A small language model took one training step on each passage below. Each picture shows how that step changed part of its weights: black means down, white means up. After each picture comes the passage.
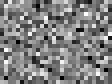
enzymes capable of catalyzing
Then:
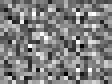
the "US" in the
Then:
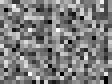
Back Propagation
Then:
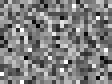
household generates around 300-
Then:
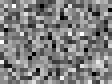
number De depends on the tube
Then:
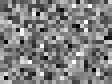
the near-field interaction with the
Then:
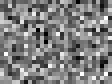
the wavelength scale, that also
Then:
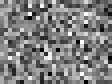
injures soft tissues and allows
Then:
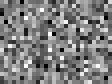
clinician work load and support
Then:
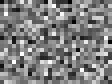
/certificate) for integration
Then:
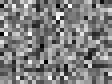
case Once common vulnerabilities,
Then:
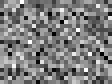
foster innovative resilience investments in
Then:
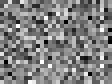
strengthening the student's educational
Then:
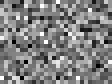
hunting grounds is
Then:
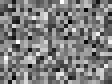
for users to interact with data.
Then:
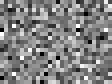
of all these routes are recorded
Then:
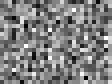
this paper as no new data were
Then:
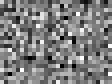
for the nutritional value of its
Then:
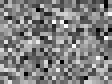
political elite sometimes manipulate the
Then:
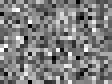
Interactivity and Electronic
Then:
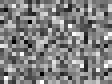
of the dart in the first
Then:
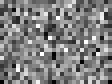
for manufacturing and transport companies that deal
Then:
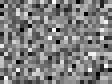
Resources, Open Methodology,
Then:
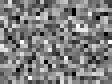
using Callaway approximation
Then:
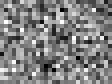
gray color, dividing the
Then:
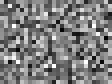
of Croce's idea,
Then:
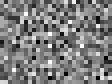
diverticulosis, which affects
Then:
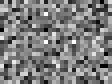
IFRSs can bring to
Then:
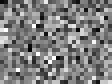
their secret message securely.
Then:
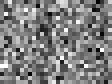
do this we can different kinds
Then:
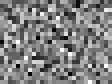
the context of digital transformation. Although
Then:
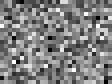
their perceptions regarding to clinical research.
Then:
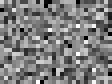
(d, q), while maintaining
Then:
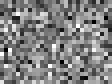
to obtaining thorough knowledge in the field
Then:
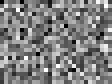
kb/s. Such
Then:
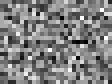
the frequency and types of allergies
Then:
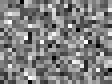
of the eruption and
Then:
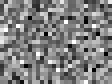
goals to access the remote secret
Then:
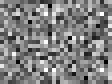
of large System on Chips
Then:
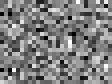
have considered several definitions in the
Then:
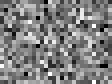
and *Pitta*
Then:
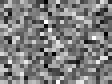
cannot see or feel the energy in
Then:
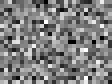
who are planned for admission.
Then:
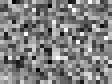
4 At the Galeb
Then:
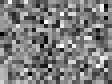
rather than on simple capital expansion.
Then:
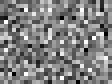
which focussed on the experiences
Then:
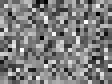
devices is rapidly increasing. Therefore,
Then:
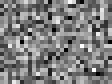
value of utilizing local observations and
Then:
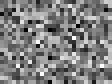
to Publish The authors gave
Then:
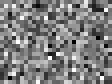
manufacturing context is to reach what is
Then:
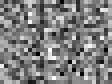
S. Medical College & KEM
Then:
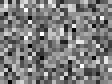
Internet users grows, so does
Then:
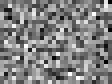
the field of translation training has given
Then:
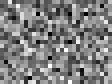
this study, when correlated with the
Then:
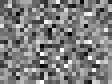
being punished or scolded
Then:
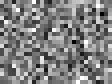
section); AG (Conclusions
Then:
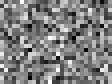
configuration of the SLM requires further
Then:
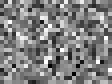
approximate method. [2].
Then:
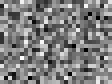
persons: application in several European
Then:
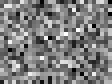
weakly ON NMOS
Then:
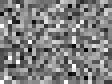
regularly at project meetings.
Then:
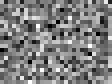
and A was constant for a given
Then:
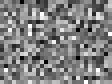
a solution with a given quality.
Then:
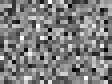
were not appropriate for live decision
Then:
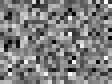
the method validation was evaluated in terms
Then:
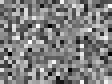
and the number of classes handled
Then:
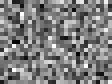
Bulgaria. Discussion This
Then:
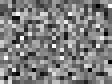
to small deviations in the overall
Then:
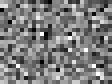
after alcoholic precipitation. The
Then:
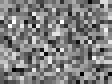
reverse was deferred.
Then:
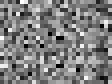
β -aryl ethers
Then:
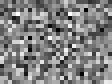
to create a series of abstract
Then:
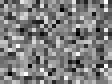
background structure held fixed, while the
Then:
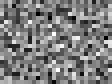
in the VASSAL vocabulary
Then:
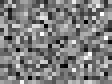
improves the image of organization at customers
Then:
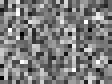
soil pollution. Air, water and
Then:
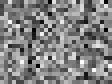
greater efficiency of the process.
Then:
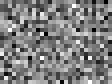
the complex interactions between the structures,
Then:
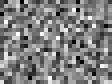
and J.N.A.
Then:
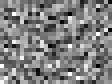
by adding nanoparticles has had
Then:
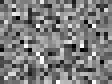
by Theorem 1, and
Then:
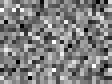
positive control (DMSO)
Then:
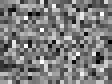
Crises, as defined in
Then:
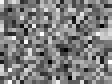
For Aquinas,
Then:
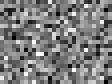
was provided to support vulnerable communities
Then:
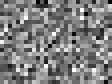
proposed, and the data used to
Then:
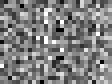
analysed using OpenEpi software.
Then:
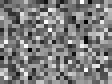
shown in Table 5 below. Table
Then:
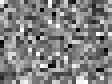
any communication with any bidder
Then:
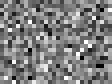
psychological relief room on the basis
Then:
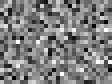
might coincide to the
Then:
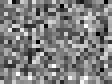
9 over the age of 50
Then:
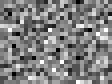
is art. They like doing
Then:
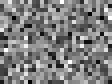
communications, and positioning
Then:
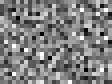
in percentage of the total population
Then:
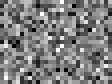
challenge for developing sustainable management strategies.
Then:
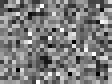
remain. Their number becomes so small
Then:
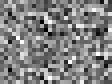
declining trend along with many significant
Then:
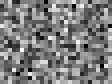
it?” 1 citation in
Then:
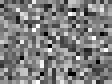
(DSS). However, in
